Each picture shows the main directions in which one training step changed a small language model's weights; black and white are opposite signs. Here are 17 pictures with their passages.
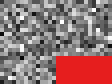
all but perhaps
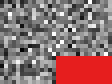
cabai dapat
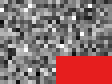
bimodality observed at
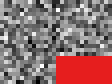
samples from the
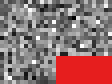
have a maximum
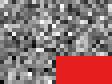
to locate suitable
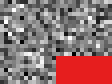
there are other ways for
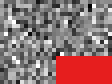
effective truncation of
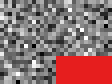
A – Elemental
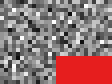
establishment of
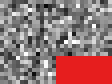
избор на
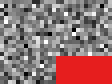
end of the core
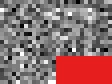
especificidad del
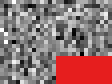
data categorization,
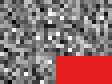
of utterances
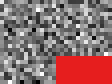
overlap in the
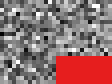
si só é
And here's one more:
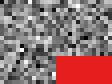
the exchange of the
